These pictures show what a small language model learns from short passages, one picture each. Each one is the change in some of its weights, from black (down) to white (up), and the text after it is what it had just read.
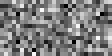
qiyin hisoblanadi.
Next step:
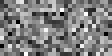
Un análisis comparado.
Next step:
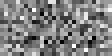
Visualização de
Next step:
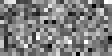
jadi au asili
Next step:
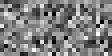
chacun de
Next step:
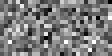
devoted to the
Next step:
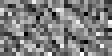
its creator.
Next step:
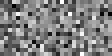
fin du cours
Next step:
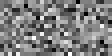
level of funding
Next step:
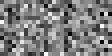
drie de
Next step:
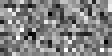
Shunday qilib,
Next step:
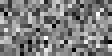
os currículos é
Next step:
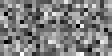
deseo, la
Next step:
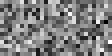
criar suas próprias
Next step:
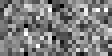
yoz bir karakter olan
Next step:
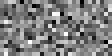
O'zbekiston Respublikasining
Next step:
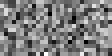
in Mexico //
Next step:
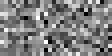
речи, так
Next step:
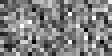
konteks kalimat
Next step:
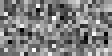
bosilgan sinishi"
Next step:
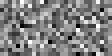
در پاسخ
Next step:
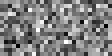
США действует
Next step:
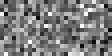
a las constantes
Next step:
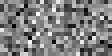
65 წლის და
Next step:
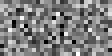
alır. Bu
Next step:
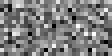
referência à assistência
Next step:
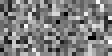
los estudiantes sobre el
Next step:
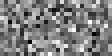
revistas (6)
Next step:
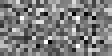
Аннотация. В
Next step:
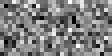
jonzotlar haqida
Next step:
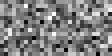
\tau >
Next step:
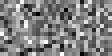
e G varia conforme
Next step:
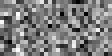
dva spomenika
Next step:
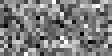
Dentro de este análisis
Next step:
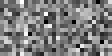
from EORTC
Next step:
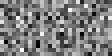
pedagogika instituti matematika
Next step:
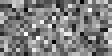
на усвоение
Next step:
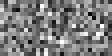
op de algemeen
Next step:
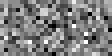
vez que esse passado
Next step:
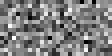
Tidak adanya
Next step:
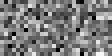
de la Paz y
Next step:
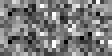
yang lebih baik dalam
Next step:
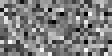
X - a - a
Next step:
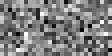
uma fonte de
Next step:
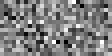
ekologiya sohasidagi
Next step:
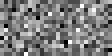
de este estudio es
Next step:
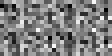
davlat organlari tomonidan
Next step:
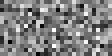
ganha força com
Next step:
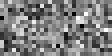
anglab olinadi
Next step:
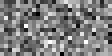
texto, en la
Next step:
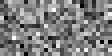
Rendus de
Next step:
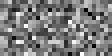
pendiente de una
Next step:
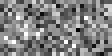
booleanos para
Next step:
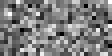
interwar Poland.
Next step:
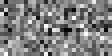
a reforma
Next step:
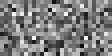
oceniano w
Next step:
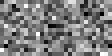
infections does
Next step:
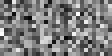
obra na posição
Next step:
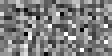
muhim hisoblanadi. Tadqiqot
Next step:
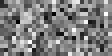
The article discusses
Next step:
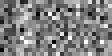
estrés y la
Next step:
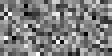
asociados a
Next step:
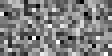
muhimligini anglagan
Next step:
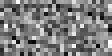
estratégicos, razón
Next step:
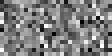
sağlık bilimleri
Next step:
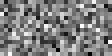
a la difusión
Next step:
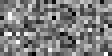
asosiy mavzulardan
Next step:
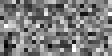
pechlar va
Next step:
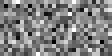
статье использованы
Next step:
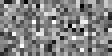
literatura. Sua
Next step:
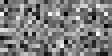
a quarta acerca
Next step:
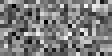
merupakan salah satu
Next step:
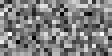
patuh. Hal ini
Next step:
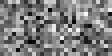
Priorisiert mit
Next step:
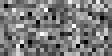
melakukan sebuah
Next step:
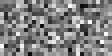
etadi. Shu
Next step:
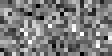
is determined.
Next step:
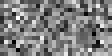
century. The
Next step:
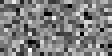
protocols as
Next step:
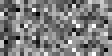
para transformar”
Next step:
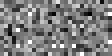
ser utilizados,
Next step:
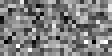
Visual da
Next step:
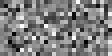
of Learning*.
